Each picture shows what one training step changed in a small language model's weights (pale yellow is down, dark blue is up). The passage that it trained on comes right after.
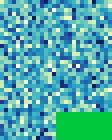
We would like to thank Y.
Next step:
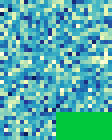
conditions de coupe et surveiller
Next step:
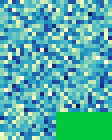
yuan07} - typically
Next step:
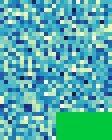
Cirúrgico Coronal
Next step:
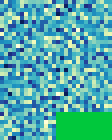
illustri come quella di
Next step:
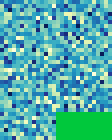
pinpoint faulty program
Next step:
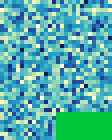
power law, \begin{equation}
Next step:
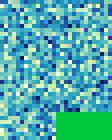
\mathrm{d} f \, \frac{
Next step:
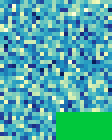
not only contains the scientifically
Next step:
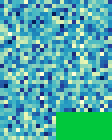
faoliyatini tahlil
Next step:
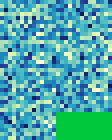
требует сопоставления
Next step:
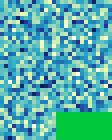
Targeted Circuit
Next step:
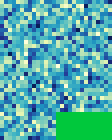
"mashhur va muhim
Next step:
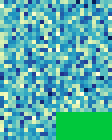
adds additional initial
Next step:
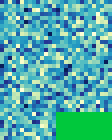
Usia Dini Melalui
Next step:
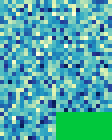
mobile species demonstrate that the
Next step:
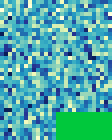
the lowest fitness.
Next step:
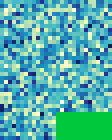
we got the value $\tau({\rm
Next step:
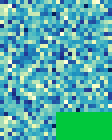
para os espaços internos e
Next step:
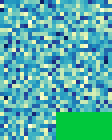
imposto pela instituição,
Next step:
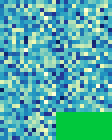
– ENEF que tem sua
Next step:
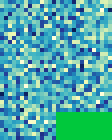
ta'sir ko'rsatishini
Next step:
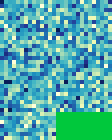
(with a logarithmic
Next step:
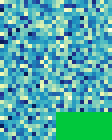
llamó su atención el
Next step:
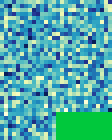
of homotopy groups and
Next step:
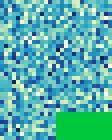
doctoral). Universidad César
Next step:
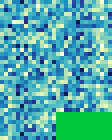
тесте сгибание –
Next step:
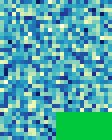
статье рассматривается
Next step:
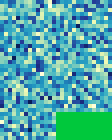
}\textbf {\bibinfo {volume}
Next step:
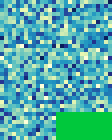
1) Comptonization of NS or
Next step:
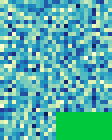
\ref{fig5} we show the scaling
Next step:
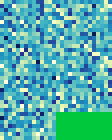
виконала в цій
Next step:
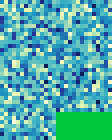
LR correlated disorder action,
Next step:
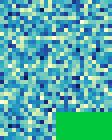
fermion field) is \begin{equation}
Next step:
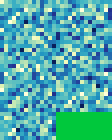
12)* assoziiert.
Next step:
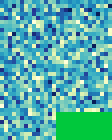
The persistent discrepancies
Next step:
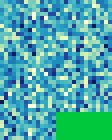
the boundary distribution of $z_t$ given
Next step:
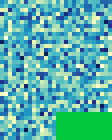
atinge 2 entidades em
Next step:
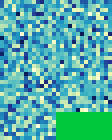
o Zoneamento Especial de
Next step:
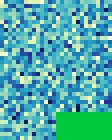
$z$ axis \begin{eqnarray}
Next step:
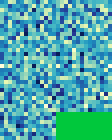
imagem para possibilitar
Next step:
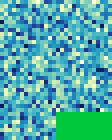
hadrah sekaligus
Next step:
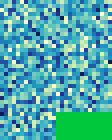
generically spacelike. Further
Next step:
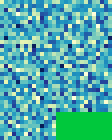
тягне її до
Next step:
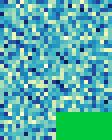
different temperatures (main panel) and
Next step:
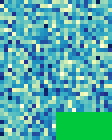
been more appropriate. *Fig 4
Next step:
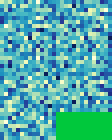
uma redução de 12% na
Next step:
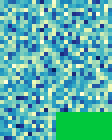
T ST 2 C7 S S T S
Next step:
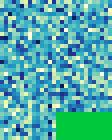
has also been observed in the case of
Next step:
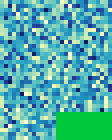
gravitation theory is defined in terms
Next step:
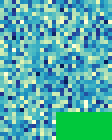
"standard" definition of
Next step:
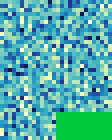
extensions are apparent on each of
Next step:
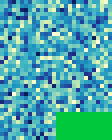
to one detector channel are connected
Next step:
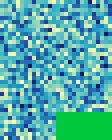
of the $r$--variables as
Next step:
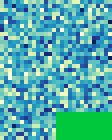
\pi\pi$ decays collected
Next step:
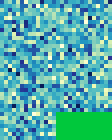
last of these values was the range of
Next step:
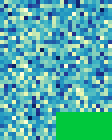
activity in an individual's
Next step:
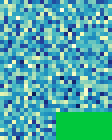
to nonlinear diffusion equations
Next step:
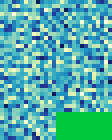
significant pulse profile changes
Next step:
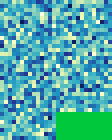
scaled by the ratio of the total
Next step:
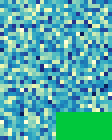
Sul, mas Edith recusou,
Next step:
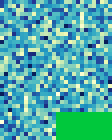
ada lima pokok yang
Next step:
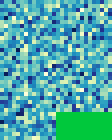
söylemi; *insaf*
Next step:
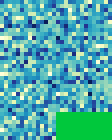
\caption{Polarized intensity tick
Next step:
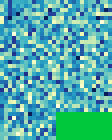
loss or traffic-driven
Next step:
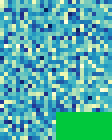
Industrial, Occupational and
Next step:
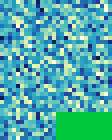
in giun 2018. Nella
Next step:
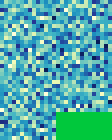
{\bibfnamefont {J.~D.}\ \bibnamefont
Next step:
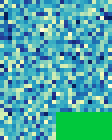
com a razão. As especulações
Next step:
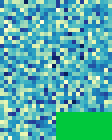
randomly heterogeneous
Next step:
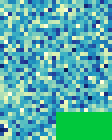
Bo‘ri qanchalik
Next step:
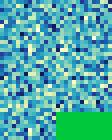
of effective functioning of regional
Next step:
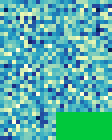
толерантность как
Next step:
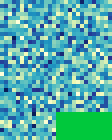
электр энергияси
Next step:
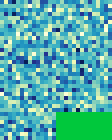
same expansion history}. We describe
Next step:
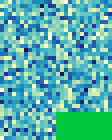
(дата звернення:
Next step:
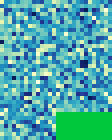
use two mechanical stages
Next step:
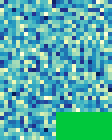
professor (Kazakhstan)
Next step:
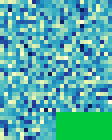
de stabilité de leurs
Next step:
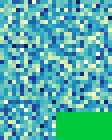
ідеї про те, що
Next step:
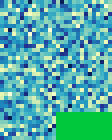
neutrinos remain largely
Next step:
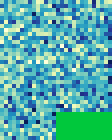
the path. After inserting the
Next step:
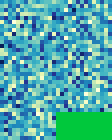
некоторых регионах,
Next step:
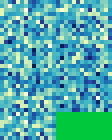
zarur bo'lgan madaniy
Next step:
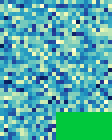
ger em bibêjin ev
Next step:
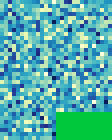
dan Uji Antimikroba
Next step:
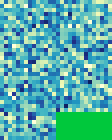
tubdan yaxshilash,
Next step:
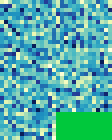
bands was not presented. In this
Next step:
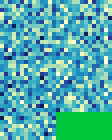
// \emph{fine grid}\;
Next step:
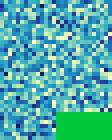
en het faciliteren van
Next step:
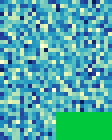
5. Nigmatova Lolaxon
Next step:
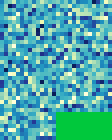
стратификации. 1.
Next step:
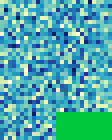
лактозанегативным и
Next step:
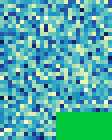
features. Each example is based
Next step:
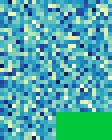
and gluon condensates drop out
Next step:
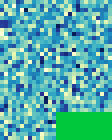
bridge time-constrained
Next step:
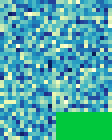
annealing and that of the canted
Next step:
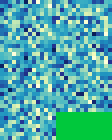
соҳаси субъектлари
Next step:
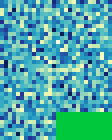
Hintergrundlösung stark
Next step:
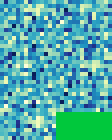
S, Babić N,
